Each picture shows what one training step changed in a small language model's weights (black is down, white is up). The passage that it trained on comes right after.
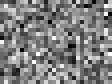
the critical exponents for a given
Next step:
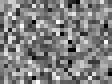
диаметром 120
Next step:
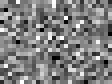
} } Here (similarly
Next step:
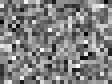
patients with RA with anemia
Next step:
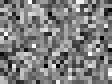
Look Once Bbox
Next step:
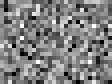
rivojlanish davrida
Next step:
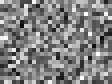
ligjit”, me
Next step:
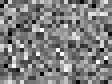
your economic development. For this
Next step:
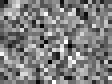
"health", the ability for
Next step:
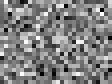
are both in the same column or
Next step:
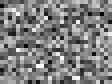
which the colour of the compound
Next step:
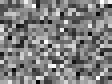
6$ au, and the
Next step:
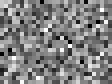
making unreliable predictions
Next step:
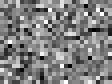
can complete specific tasks and overcome
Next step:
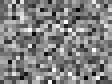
imkonini beradi.
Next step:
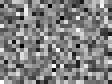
5 espèces réparties en
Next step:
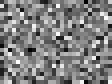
por el Ministerio de
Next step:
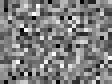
transformada por clivagem em
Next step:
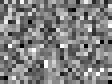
этим в элемент
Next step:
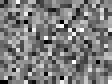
*et al.* Treatment
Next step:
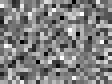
a aula foi necessário
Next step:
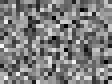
actividad", *HAD*,
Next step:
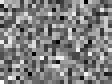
use Read A Dream
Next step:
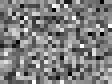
the signal in the interval between
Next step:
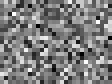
O impacto desses
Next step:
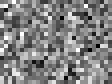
on the simulated relation between average
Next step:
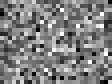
OED as gospel?
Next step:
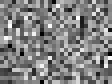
flow \(\Fr\) is
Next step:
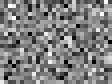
to interpret what they see.
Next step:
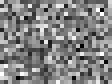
are those extracted from the
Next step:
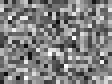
as a separate risk type in
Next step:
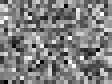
is the most efficient and effective
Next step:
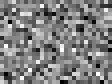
com YAMAGUCHI
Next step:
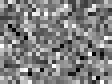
1/2$ with magnetic moment
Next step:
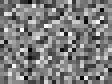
beradi. Ushbu
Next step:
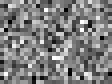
Conference ADVANCED
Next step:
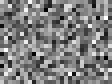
whose curvature is completely
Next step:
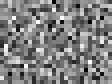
participación, que a través de
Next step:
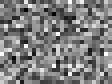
gain in energy of the form
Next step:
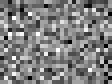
carbon fibers
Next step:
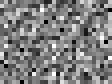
educação para prevenir casos
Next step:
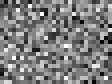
knowledge recombination, which
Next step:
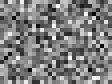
tillering, and panicle
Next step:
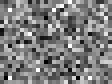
on the first resonance due to the
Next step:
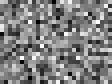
greater than the critical value,
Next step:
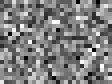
ambiguo— que
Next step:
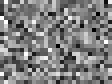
the future front-haul may
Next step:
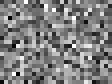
тугатилди ва
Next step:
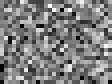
and educational challenges [1].
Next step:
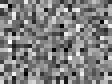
ADC units per
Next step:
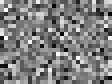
4 Minimum Inhibitory
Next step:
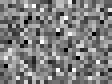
means ± SD, number
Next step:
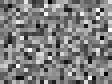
teaching style? - What are
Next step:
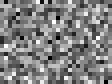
many practically important cases, such as
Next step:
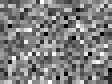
kechikish vaqti,
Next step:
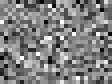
These studies allowed to construct complete
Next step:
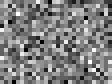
process) has been detailed, also
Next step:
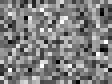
supervision. This document
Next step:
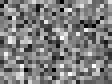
research and development. There are several
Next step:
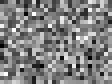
natural frequency deviations in the
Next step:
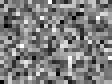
semi-group \ll
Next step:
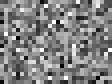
components in $u_i$ and
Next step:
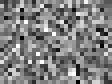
masses ($M_R$) for
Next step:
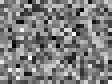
by a single twist field
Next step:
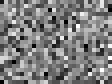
All authors discussed the results and
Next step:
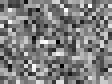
Smoothing, Standard
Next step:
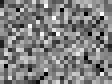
reviews of user, and the
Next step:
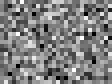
swift annexation of
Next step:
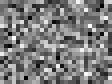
Mould, R.A.
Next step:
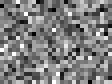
why we get a much lower
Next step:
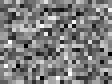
single flare or/and single
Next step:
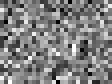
in $n$. In this way,
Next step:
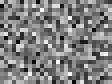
of Chemistry,
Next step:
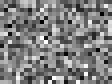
are satisfied, and $P
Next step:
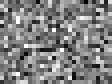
Ikkinchi jahon
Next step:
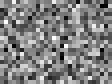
tool was carried out for all the
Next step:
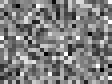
RIN: RNA integrity
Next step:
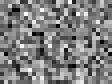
predict effective secondary school
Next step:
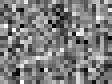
units for various charm
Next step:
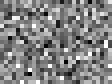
ratele au crescut
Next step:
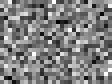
learning process. Integrating
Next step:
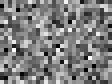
probability density function. Outliers
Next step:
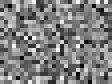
some guide in preventing
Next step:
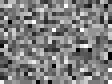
account when applying the above
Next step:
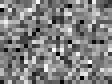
no solo es un hotel
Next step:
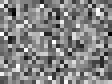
it. The ability to learn
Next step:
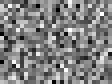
a picture, a
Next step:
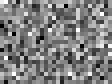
is included in the case of
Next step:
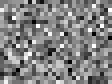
the 4th order term as
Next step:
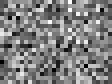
impact material properties which are directly applied to
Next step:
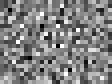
terms is an increase in IT
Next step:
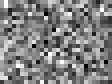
authors declared that no
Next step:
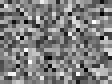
va nafisligini
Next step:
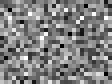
when we assume all the particles
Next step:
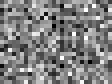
free-energy profiles can
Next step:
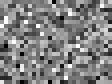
have high quality factor(Q) and
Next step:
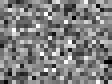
normalization of the pole states,
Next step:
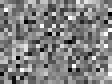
correctly were categorised as
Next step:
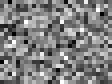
the matter density. It is important
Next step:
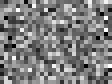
total COVID -19 cases was
